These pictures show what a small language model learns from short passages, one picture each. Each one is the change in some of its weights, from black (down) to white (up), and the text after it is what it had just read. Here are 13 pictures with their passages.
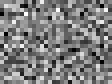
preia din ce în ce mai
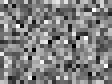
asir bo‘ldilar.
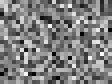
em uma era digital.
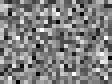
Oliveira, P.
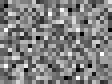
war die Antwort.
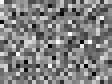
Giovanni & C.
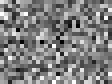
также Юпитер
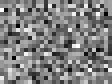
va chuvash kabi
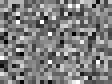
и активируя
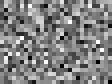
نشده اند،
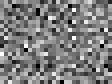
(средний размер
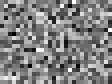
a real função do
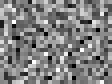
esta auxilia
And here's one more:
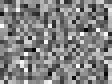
o estágio será uma
